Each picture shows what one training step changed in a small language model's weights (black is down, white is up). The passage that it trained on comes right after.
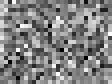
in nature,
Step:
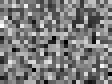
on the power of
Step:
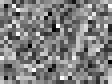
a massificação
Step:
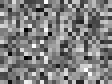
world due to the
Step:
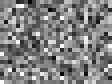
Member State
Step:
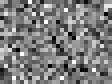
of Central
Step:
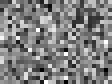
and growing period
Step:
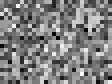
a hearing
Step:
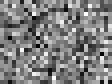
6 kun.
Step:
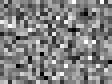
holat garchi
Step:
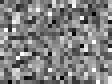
in moderating
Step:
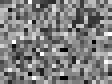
such as acute
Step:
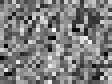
defines successful
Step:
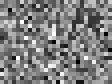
how they could be
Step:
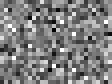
и точно
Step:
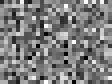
post test values of
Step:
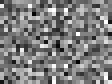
equation. This
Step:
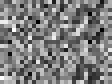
usable service,
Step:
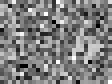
The explanatory
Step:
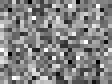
after treatment,
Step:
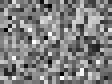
and to propose
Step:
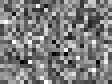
other for analysis.
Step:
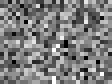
this section.
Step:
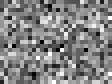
and firm
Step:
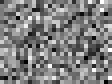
birth rate for
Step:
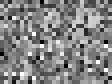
to ND -
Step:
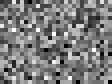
there is no
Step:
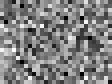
tema, a
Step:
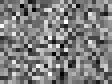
years of age
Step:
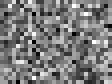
Was the
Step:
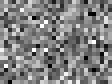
desde el
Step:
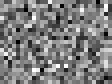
ce qui est
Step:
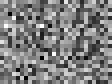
known to
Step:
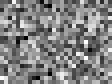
and literature*
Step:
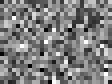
objective 4.
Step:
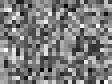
environmental observing
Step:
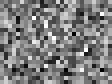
temperature coefficient
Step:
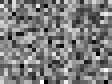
dependency on the
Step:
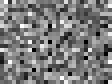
in the electronic
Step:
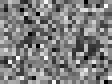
bir qancha
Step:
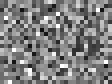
los niños
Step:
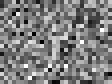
the same conditions.
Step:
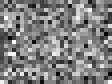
– State
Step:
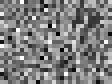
need to be
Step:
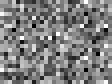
non essere
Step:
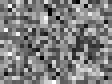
comunican las
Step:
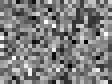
prone for the
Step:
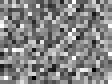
on measures of
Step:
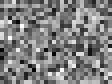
of the results shows
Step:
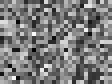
distribution of
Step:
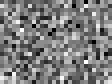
prefers a
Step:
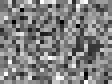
The morphology
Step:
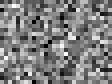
state of students in
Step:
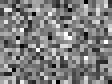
staff expressed
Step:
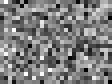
com Gil
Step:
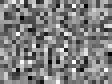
I will assume
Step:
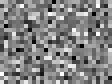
leaves are
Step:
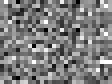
range of
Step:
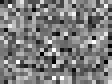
лиц //
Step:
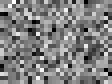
AVF for
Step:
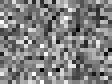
integrated with their
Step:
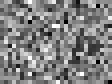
and 8 left
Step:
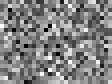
from short
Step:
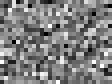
main topic of
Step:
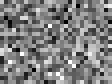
of the colon
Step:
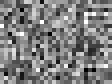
Each tag
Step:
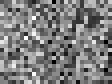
mostly based on
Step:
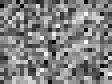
the comparative analysis
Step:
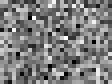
evaluasi hasil
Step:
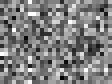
infections in
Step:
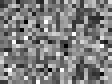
the secondary
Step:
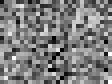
The profile of
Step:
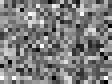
históricas e
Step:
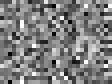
measure." The
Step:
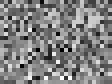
to communicate
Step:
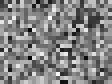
which had been
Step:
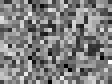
service project. In
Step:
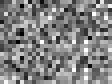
easy and
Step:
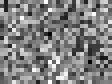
and see Figure
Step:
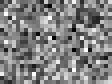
and eighth
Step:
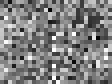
в самой
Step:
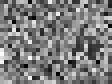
for economy in
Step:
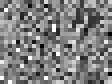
may also include
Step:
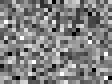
species of
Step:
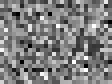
muito grave
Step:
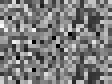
for in the
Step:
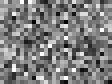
far as back in
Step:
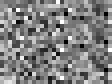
familiar e
